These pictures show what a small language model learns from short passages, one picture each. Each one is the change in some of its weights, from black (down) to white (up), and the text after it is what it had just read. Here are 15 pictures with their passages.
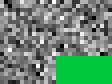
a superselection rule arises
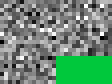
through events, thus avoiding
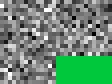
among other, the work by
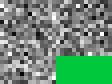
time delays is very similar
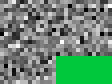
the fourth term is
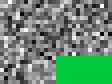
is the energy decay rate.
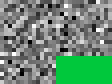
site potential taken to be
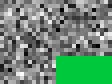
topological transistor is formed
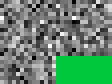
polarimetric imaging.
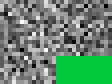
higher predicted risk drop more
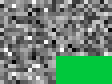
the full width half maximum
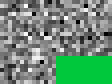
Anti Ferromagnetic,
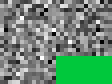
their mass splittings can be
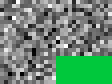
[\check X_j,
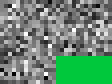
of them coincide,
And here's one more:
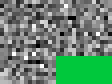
of the parametric derivative of
